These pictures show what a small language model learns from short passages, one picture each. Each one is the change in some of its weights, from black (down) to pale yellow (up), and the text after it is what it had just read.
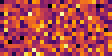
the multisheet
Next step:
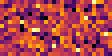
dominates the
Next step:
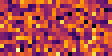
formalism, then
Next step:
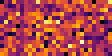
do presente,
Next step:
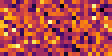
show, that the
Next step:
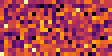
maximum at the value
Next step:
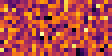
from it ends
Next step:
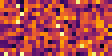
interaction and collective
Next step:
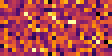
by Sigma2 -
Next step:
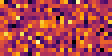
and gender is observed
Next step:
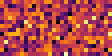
de modo que la
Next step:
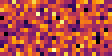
represented by the
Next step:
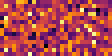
des dates de
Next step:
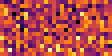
behavior inside and
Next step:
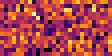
A coronagraph
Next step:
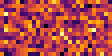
that process by previous
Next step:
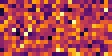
em si parece
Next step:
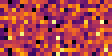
of these objects}
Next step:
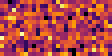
of integration in
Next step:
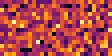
de *G.
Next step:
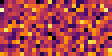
(c) is linear
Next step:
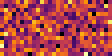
заданий и
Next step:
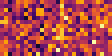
star's mass to
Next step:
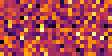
level playing
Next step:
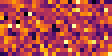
wurden nicht
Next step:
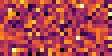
Tabel 6,
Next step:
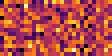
evolution and {\it
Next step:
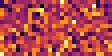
it is enabled
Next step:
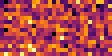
astronomy for
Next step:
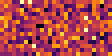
violation we need
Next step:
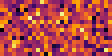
even better results,
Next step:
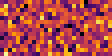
and\ \bibinfo
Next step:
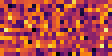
de arte y
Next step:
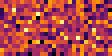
breaking the
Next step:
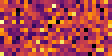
analyze QCD with
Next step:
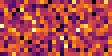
being initially randomly
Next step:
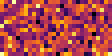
is distributed by
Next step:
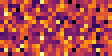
randomness of the
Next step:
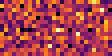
(tau11) edge
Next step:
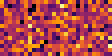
que conforme os
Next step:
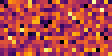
Planck cluster
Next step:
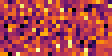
using a Cartan
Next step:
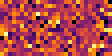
useful functions that
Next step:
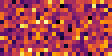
c}$ as a new
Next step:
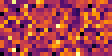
com o governo
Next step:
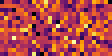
dispersion approach is
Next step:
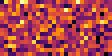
F1 scores,
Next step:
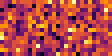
do povo e
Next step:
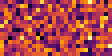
each charge states:
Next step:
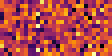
we have determined the
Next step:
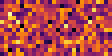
растений на
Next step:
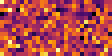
it continues to
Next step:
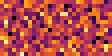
duration are currently
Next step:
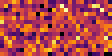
advisor was
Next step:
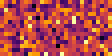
interview and focus
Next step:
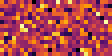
y complejo como
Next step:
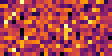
развивается в
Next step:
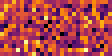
dos alunos.
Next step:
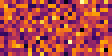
the two-dimensional
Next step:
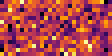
4b. Figure
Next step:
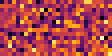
va erkaklar
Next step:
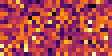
other spiritual
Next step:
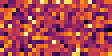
Именно в
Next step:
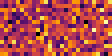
год. IX
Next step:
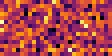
en una figura
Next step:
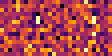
register reading
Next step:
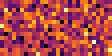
provide for them.
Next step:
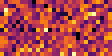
galaxies over $\sim
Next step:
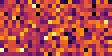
chunk indices with
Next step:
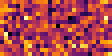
detection strategy to
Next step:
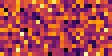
that characterize topological
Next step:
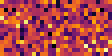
opening up the
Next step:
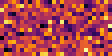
\to u$
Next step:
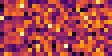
considered important in obtaining
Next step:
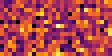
venha a
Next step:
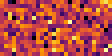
for anomaly
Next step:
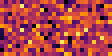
of strong and weak
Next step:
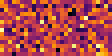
eigenvalue and
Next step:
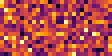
the same binary
